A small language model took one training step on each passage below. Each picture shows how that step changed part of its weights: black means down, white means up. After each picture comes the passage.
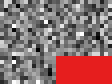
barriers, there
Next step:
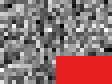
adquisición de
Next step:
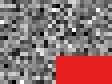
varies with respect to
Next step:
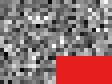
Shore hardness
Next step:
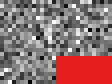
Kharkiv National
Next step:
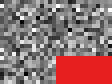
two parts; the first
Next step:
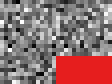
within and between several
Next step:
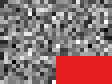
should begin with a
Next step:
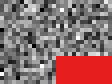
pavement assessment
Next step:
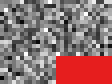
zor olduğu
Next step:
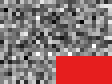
basin for model
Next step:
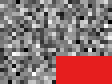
level, used to test
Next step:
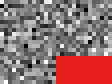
The detector The
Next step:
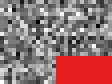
Birinchi model
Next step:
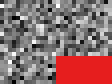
t-tests for each
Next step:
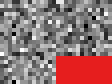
- Arabic,
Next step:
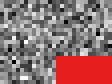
imaging, and
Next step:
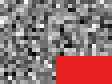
у ЛК,
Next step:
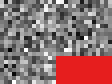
study were obtained from
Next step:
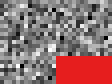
constitution makers
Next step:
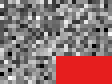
to increasing labor
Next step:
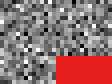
them creates challenges
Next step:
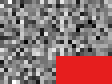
la meilleure
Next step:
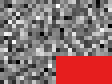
desigualdade no
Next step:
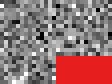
low interfacial
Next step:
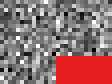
function as biological
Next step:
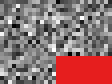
the key choices
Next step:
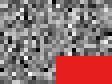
which are definitionally
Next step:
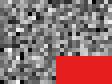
of the technology implemented
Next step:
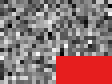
to give proper
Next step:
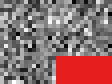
and services. It will
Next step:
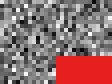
reversa está
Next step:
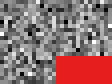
3 a 5 vezes
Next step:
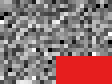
a civilization of
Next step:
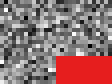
the controller
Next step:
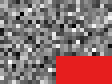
esta razón es
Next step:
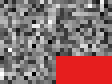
out the applicability of the
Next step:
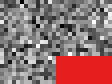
In this paper,
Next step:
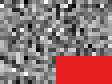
debería estar
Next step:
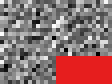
риска у
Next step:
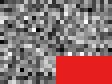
the classification proportions
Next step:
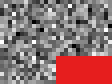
ISTs, da
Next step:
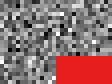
shown in Fig.
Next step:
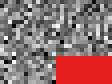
redes) e
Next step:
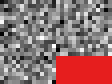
the beginning of
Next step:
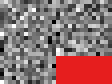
pada Tahun
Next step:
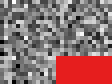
bizim gibi
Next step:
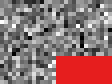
programmes in which the
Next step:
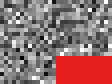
other digital groups
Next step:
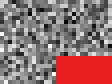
bigger effects
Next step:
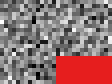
this paper will
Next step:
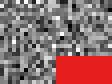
turn supports
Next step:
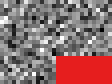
музика й
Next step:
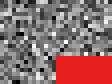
and utilize a new
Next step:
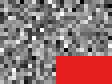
data were separated into
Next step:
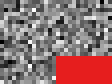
necessary knowledge and
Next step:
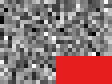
be helpful
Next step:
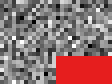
is connected to
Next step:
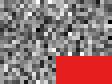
of undergraduate
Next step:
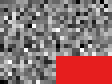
was collected from the
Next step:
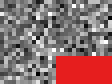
Food Process.
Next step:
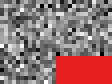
présentée comme
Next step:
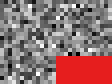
in public forum,
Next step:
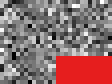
na mucosa
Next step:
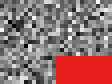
results, it was identified
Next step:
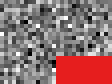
autre côté,
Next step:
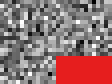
operacionais ou
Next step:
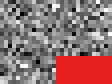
results also showed that
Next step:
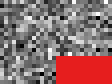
is the classroom environment
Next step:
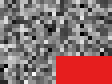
و صبر
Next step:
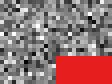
development, logical
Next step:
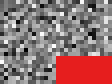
and G. D.
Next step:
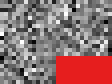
and the foreseen
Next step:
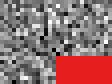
projects, presentations,
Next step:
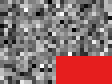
foi recebido
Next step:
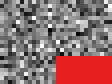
the semiconductor
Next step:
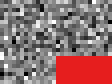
assessment of the
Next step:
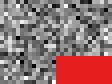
Uzbek national
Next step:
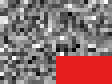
развитию и
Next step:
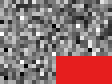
qabul qiladi.
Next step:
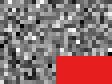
been assumed. It
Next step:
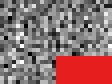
are the effects of
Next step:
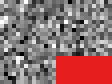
для него
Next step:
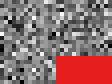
it was taken into
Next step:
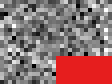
Written informed
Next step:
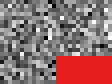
The numbers in
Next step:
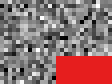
and 'volume'
